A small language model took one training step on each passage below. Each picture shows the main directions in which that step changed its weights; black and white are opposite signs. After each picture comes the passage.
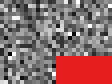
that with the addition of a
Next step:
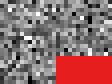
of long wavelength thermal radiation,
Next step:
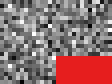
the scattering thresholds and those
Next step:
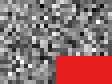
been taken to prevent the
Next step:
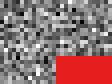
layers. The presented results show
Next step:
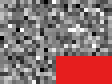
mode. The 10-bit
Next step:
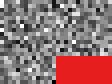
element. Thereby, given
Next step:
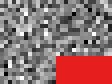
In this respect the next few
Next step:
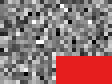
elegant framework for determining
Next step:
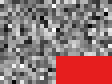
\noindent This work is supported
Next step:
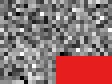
it may indeed make sense to
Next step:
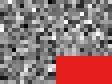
by JF Pendry
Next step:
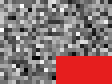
install surface barrier detectors that
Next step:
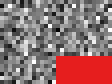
the wave packet ansatz
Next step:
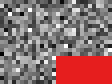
slice thickness and the coloration
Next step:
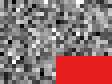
following \begin{theorem}
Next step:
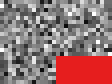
in Case 3.\\ Table
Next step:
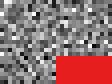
This allows automated type
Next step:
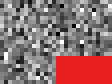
the validation set to learn the
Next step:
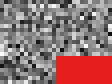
reviewed, pointing out
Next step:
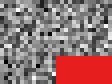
corresponding parameters: the set of
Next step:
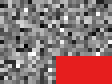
on the left and the right
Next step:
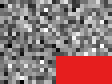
in the same time it
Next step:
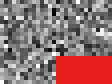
& exp.\\ \hline
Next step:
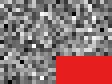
should be taken into account.
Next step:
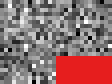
to impinge the cavity
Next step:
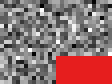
overall intrinsic symmetry, induced by
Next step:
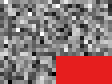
of the concentric-ring
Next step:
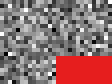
the high energy asymptotic region
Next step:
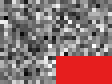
narrative identity.
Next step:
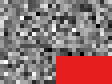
Lightweight and
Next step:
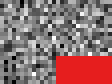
the following circuit diagram could be
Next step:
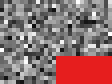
biomimicry is
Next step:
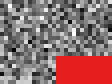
the $\gg$ background with
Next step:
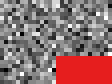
values of $k$, are
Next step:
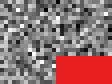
can be estimated using some profile
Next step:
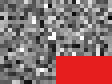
flavor pendulum has
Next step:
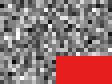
the same ionisation potentials were
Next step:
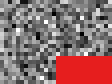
grating spectrometer
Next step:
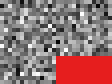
the scattered intensity peaks in
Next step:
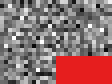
the range of topics in
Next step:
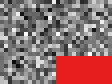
where this work has been
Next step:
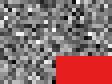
function of $g$, the
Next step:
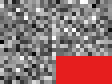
statistics. The present results are
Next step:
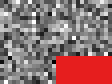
Discussion **Numerical
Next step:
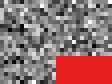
time. The red straight line
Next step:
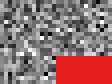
also see from the figure how
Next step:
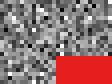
bulk band gap, according to
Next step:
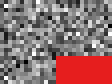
have also made use of
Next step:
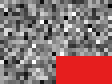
not uniform, with its peak
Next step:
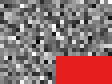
size parameters used in this
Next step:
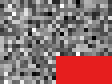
general, to the physics of
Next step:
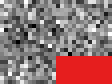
work was supported by the National
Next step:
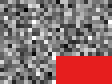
answers to the above questions
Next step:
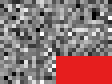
limit and that of bound states
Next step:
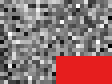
that of any agent that may
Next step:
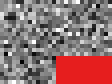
strength of detector technologies with a
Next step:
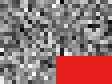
substrate is visible in black and
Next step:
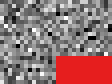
Note that, given the finite
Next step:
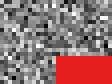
us introduce Dirac Hamiltonian. The
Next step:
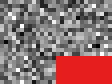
amplitude decays over time.
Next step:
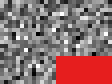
state represented by an integer)
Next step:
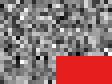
the umbrella of
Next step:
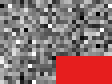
the heavy degrees of freedom are
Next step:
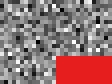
is provided by an electric
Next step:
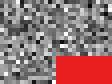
of novae, there
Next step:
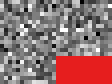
is initialized with random
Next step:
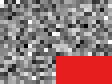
SOTs are often composed
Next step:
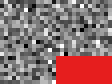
and this rule provides strong support
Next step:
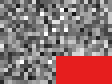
cannot sufficiently capture the relevant context
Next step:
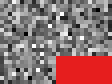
water soluble, they are
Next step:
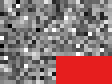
recent Earth-based Lorentz and
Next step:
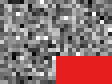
term is topological invariant, in
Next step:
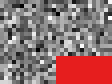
The continuum Euclidean path integral
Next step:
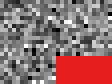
The discussion for a vector dark
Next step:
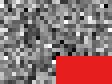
and VO have condensed
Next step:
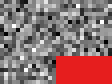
define \textit{functional
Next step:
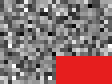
has the fixed singular point
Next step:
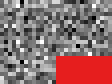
derivatives. The complete list of
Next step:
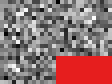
Yukawa interactions. Thus its production
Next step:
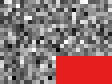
Galactic Cepheids
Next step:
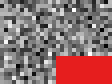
en el laboratorio es
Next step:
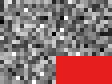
mentions specific variables from
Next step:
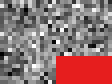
the time or resources to
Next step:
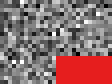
answer the questions of whether are
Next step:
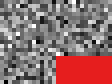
{\bf Lower panel}:
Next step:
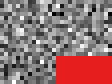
$i$, consists of a
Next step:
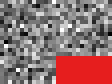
promote improvements changes
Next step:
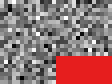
production, the sharpness of
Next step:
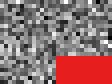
dimension of RM codes scales
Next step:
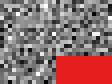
mass difference function ${\cal
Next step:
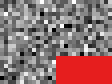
not so high to cause
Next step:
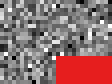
with different bulk topological invariant
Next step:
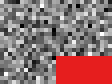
contribution of emission lines from the
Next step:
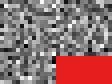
operator converged for all
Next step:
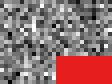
symbol, while that inside the
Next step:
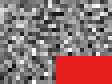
AI systems on various dimensions,
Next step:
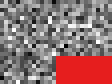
spacelike; they define
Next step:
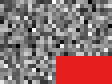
both events, fully confirming
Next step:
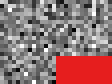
of $\rho$, or too
